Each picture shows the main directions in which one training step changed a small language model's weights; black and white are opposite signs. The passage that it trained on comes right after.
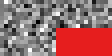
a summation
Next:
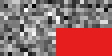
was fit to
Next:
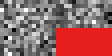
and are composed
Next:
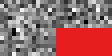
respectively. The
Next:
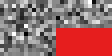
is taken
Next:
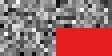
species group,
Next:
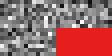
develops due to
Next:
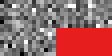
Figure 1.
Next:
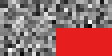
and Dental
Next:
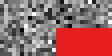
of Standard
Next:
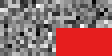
derived from the
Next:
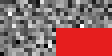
contributions. For
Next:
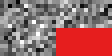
the distributed
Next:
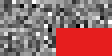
Research &
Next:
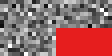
being pulled
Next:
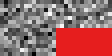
the interface
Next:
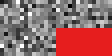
significant difference.
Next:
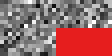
the Applied
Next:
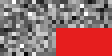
properties cover
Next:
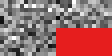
fit we
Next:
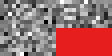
covers many
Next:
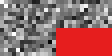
in the low energy
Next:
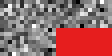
be organized
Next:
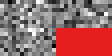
smooth line
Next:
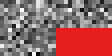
components we add
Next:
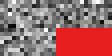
gauge group
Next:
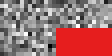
role in
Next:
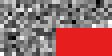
times the average
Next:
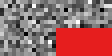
to examine
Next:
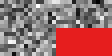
curves fall
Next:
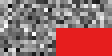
that the curves
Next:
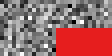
for key
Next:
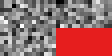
examination process
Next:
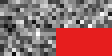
over time and
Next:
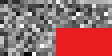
under Task
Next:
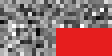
by Air
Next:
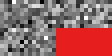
for accurate
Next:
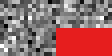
higher for increasing
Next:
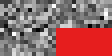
the input if
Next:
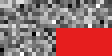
requiring about
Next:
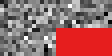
in the following
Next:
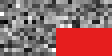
time step 1
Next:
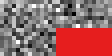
gas. It
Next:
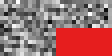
species of
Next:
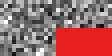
the brightness
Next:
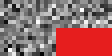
around the
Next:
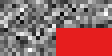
the model presented
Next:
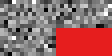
the first one,
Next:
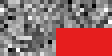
with the large number
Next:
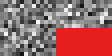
on Progress
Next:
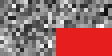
the discrete
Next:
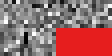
a delay
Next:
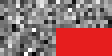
structure. More
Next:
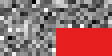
problem with wide
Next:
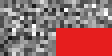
events used for
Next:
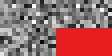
simple to
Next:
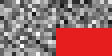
population ratio
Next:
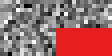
the formation of
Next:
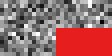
is mostly used
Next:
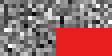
of VIA
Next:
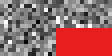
that education
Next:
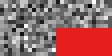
is a new
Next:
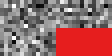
coupling is of
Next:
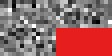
solutions found have
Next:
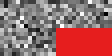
resources provided
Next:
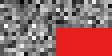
isolates were
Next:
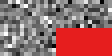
on continental
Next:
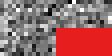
the thermal
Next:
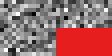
include the
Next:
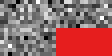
typical grain
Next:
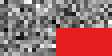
This quickly
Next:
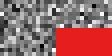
a very small
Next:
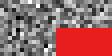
and durability
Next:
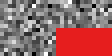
(ii) to
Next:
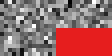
or increase respectively in
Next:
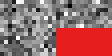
The solid lines
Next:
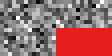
assigned one
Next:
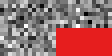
is either
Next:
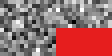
5 with a
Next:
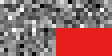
modes, is
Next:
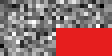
same modified
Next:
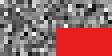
The conventional
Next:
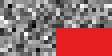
an understanding
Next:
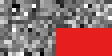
unity. We
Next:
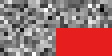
obtain several
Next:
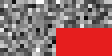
for a length
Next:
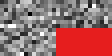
plots of
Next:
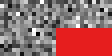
two cases). The
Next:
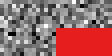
an excitation
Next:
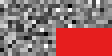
in this paper.
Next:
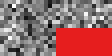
fast as
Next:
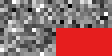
systems, the
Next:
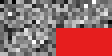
given vary between
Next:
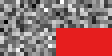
give a large
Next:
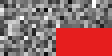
are derived from
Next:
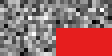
and for those
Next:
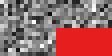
part in the
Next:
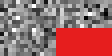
of agents,
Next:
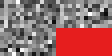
of the HST
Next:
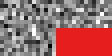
and even very
